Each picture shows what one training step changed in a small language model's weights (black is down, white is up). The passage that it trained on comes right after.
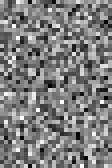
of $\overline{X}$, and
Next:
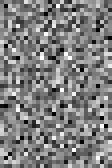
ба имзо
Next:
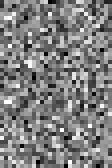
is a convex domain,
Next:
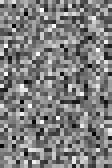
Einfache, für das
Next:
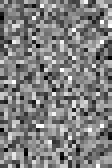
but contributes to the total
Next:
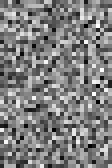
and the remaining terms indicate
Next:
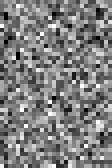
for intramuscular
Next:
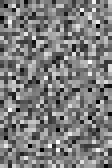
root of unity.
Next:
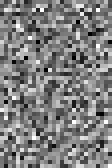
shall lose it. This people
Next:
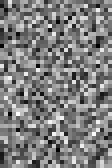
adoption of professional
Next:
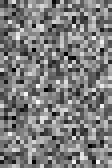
work. This is considered by the
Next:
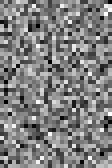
described above. C. Wall
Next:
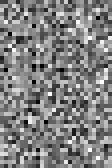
the Griffith model
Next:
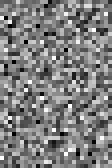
essential roles in the
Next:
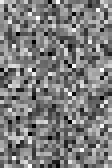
присущи, с
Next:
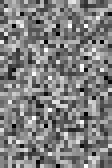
code, we implemented
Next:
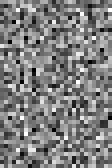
of population and is the back
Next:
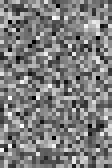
finished he quickly
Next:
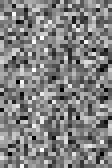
The study examined the growth
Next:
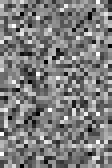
territoire peut
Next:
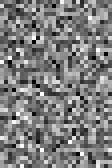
encountered during the
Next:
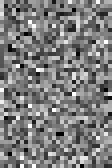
to all the four principles
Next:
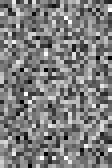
computed by evaluating the
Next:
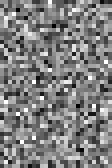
are universal, have simple
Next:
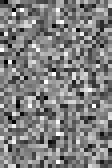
nonlinear time series models, such
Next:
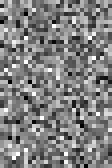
fim de classificar
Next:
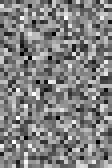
were collected using a structured
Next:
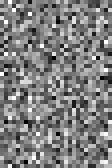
positively homogeneous \item
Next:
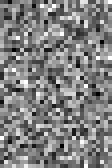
concluir que os
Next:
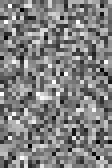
(and elegant) bound
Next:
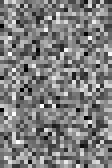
gap; Ma'lum
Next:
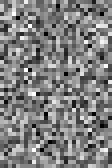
their structure, cystic
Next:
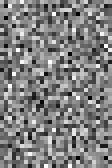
O., Penttilä,
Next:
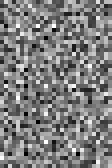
and in the spatial
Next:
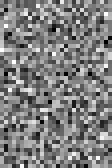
stated. \vskip 4mm
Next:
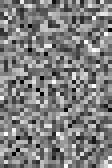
19 have been analyzed.
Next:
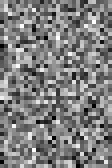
laparoscopic methods
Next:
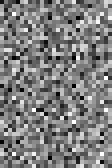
силою свого
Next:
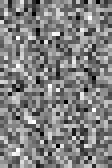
pelo paradigma
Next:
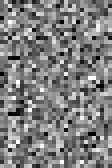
on field trials to evaluate
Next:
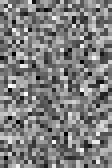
in developed countries, as
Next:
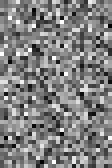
factors (sex, school
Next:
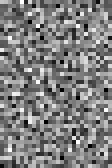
the Daubechies
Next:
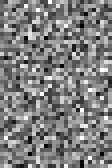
the obtained samples was carried
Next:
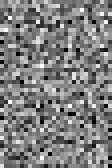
< n$ be a sequence of
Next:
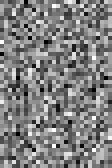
Moreover, such a nonnegative
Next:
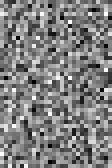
Cfr. Id.,
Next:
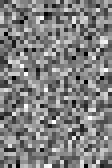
These induced homology maps
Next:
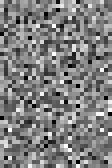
$$ \end{lemma}
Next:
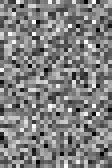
Moreover, abdominal
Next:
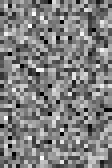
to counter-terrorism
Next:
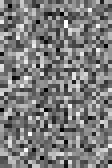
hand, the capital letters
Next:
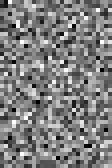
d'innovation et de
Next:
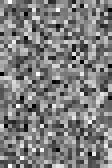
a full understanding of the
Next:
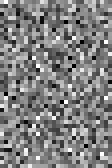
\pp^N$ be a
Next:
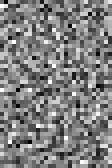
vital step to remove
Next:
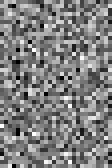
the final action prescribed
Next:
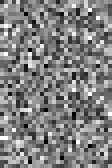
the Milnor fiber
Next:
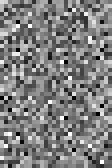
женщин с
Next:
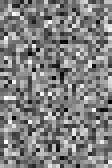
Ducted Propeller
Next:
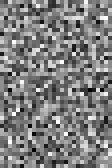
Shops, and many other
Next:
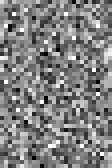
armada revestida
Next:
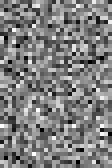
algebra $L$, then the
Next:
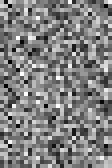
of the MCMC
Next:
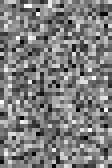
of sampling area,
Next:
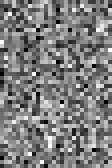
cut-off boundaries
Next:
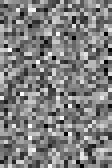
of society. A new
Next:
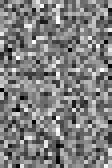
logistic regression, the
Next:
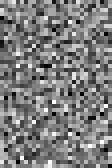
with tiles under which most of
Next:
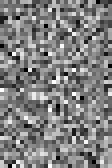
rastrear casos de
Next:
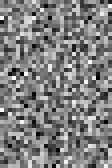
and conventional methods, range
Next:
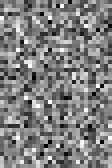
is a piece of
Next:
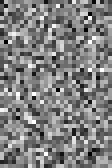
pilulifer* and
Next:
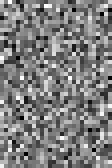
about the target culture
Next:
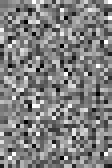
\backslash S \to
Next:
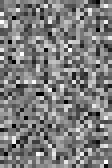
uma vala onde foram
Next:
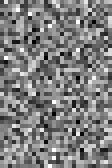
quality of cocoa
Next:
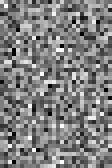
Alteration in the level of
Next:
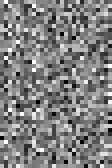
Звери бы
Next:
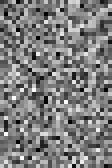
stationary attractors for
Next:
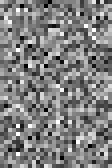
the discriminant of
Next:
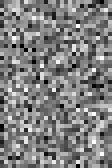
canonical relations having this
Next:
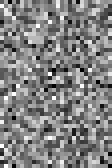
history is encoded
